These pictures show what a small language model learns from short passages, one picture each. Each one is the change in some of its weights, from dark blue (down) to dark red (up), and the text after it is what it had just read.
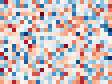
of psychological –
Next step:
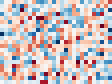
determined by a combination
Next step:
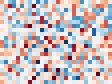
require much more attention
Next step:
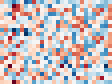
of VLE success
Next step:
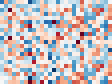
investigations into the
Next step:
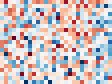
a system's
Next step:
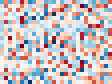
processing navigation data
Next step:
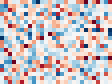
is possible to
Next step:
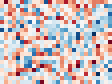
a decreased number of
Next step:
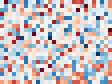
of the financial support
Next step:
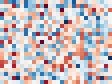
of compliance and early
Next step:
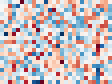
choose an attention
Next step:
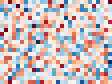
measures the spread between
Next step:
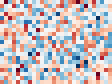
the field visits
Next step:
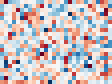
per cent from the
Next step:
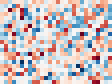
system is observed without
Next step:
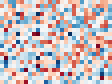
training for children
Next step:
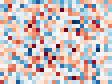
are a series of
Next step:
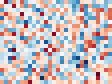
the sector companies started
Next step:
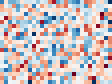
research. When using
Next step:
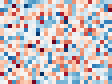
to automate the
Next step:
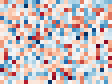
in the training
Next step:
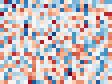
of the object,
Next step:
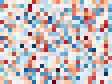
Tx .
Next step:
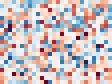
across the three
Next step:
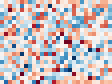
revealed variations based on
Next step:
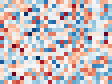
part removed from original
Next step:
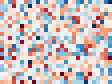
Pakistan), to
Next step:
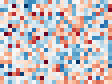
to improve the
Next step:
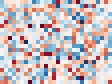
targets are not
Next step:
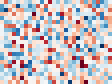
and exergy efficiency
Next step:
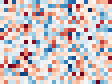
for cold
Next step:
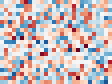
consent was obtained from
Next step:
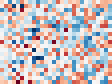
shown in Figure
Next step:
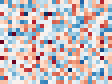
design, which is
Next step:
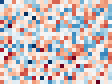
. While the direct
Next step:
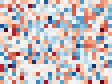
ROC curve reflects
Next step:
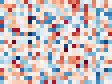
The method used by
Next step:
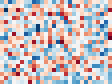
to consider that the
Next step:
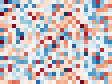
of Na and
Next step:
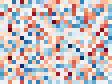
should be emphasized
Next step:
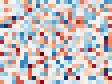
Journal Editors
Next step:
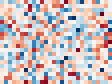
This paper explores
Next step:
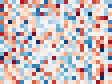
participants' state anxiety
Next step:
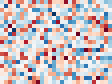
social institutions and social
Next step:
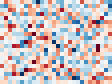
is a significant
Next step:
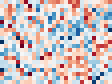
This prospective observational
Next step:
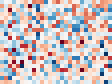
To address this
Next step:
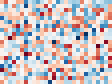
in the business
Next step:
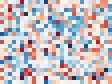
it is about
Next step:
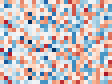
Yes No Yes Yes
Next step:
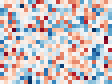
been proven that
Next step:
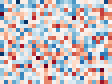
Analysis, and Program
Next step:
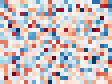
has a positive and
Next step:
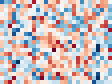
Another interesting aspect of
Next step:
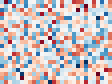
of the fluid
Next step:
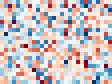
In this study,
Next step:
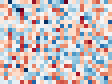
involved platelet
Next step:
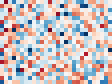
6. Making
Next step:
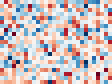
In the radial
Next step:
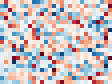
is exported as
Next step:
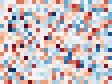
transition requires a larger
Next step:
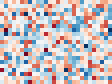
question was about the
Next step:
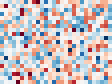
temperature change in the
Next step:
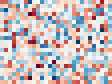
correspond to values of
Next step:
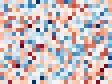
then into an
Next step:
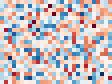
exert all his
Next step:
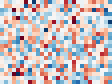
chart above shows
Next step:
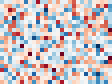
quality of scientific publications
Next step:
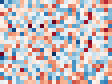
accountants should have
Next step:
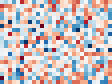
894 letters indicate
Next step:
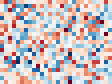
(SS), biological
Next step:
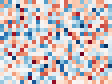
order to predict
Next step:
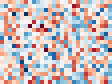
extremes is
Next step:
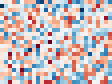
problem that is too
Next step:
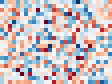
nails account for
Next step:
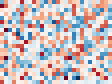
day; more vegetables
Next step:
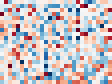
E_g of
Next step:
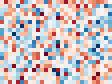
a strong pathogenic
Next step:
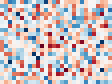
required for studying
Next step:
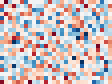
the stimulation of
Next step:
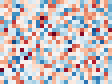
crude enzyme
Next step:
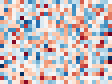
data that support the
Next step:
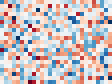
occupations. In
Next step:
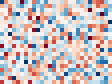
meaning of each element
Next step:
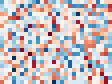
damages have no
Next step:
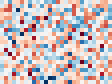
settlement because she
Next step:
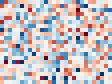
selected. Ten
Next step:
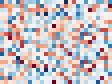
reliability statistics of the
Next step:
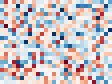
abroad as
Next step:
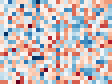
presented in this paper
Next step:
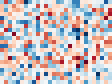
that the students improved
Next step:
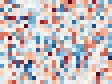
tracking the actual energy
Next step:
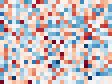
diagnosed several of
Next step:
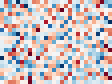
aging processes in
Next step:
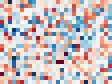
Figure 3.
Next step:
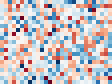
data Supplementary data
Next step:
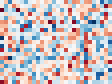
their use such that
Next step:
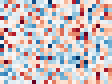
the CIE color
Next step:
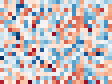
– Institute of
